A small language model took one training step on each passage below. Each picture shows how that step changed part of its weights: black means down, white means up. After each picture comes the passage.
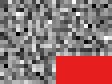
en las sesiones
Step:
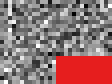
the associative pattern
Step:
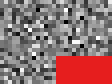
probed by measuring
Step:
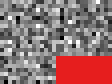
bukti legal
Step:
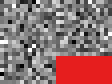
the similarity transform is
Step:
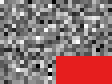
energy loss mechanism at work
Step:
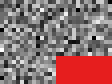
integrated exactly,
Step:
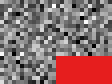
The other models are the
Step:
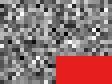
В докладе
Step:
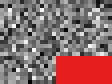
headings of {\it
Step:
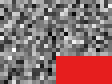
the content of this
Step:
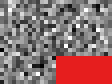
well as any other Nb
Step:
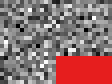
à dominance affective
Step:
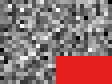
possiblities. In
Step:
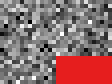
involves periods of
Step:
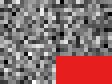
energy one, which results in
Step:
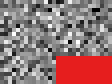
1) Soya
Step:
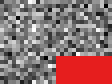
of this language.
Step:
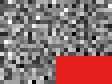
to the models that uses
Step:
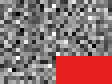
results are the same as the
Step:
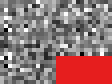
ва меҳнат
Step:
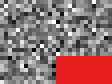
as well as flavor
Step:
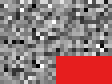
nongkrong di
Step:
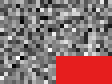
model that allows the parameters
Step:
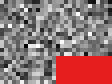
generalized later to the
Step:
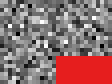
very small cross section. This
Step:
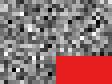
momentum cutoff
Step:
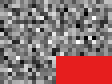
o'quv biluv
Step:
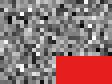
что количественный
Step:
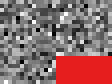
thick layer of
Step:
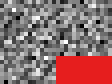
level improves, for
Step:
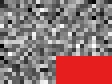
Our proposal is to
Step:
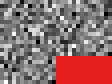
the number of electrons
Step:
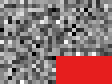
from our calculations are shown
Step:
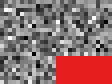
ces épreuves
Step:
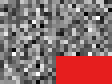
time steps, see
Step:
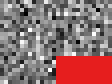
Schreiber et
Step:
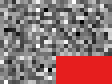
bo'lgan qator
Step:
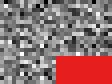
který si v
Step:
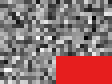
to Chevalier
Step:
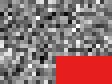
as compliers tend
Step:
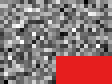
we have lemmas that
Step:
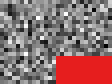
based on the exchange
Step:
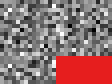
in the MW's
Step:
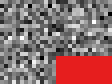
of the experimental setup and
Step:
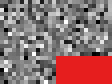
hisobi va tahlili
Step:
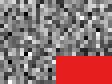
oshirishdir. Ammo
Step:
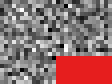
amplitude $a_i$
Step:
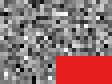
globales como el
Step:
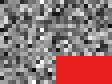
determinant of metric
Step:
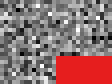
natijasida energiya
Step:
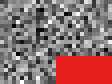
and Im$[\alpha
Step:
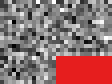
en la etapa de
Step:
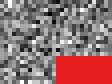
liver disease
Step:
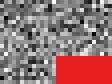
a resolução do
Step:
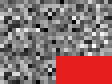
idosos. Tais
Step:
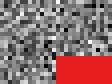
деятельности А.Н.
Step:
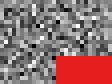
qo'llash imkonini
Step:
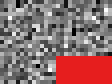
is more likely to be
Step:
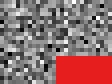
dot, as well as
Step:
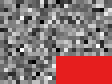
não a interação
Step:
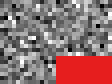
talab etiladi.
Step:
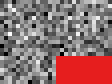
Statut de Rome
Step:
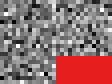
e a cultura,
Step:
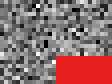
star reaches the
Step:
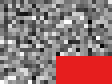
rahbarlar va
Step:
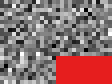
is calculated from the
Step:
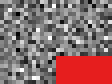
study was the result of learning
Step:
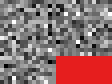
в списке
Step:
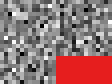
universidades más caras
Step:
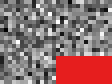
avaient été
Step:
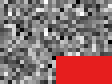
magnetic flux and at the same
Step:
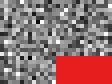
to the stability, energy
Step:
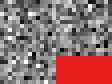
(especially its
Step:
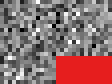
області у
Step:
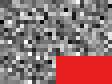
ta'lim berish
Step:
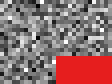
is placed at the
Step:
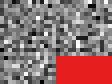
a área da
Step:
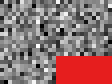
which confirms that the
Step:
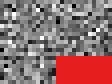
simultaneous to part
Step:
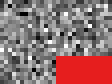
инвестиций и не
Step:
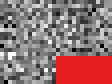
employed to show that
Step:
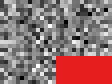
las madres en
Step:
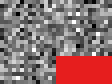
the properties of stellar halo
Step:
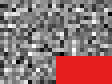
model to observations and simulations.
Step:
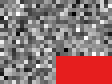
the red clump for
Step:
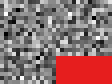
therefore crucial for
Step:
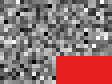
diffusion produces a higher
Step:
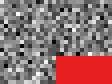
once, and then used
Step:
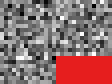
for ion acceleration
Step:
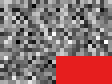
the expense of the
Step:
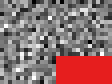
be implemented with minimal
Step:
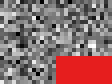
Earth model are
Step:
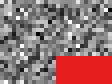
3 Palembang
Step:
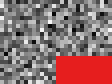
is minor, this type
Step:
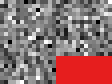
correlated phases and
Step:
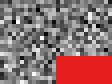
data can be exported
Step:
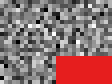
the material in this section for
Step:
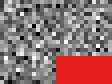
article analyzes current
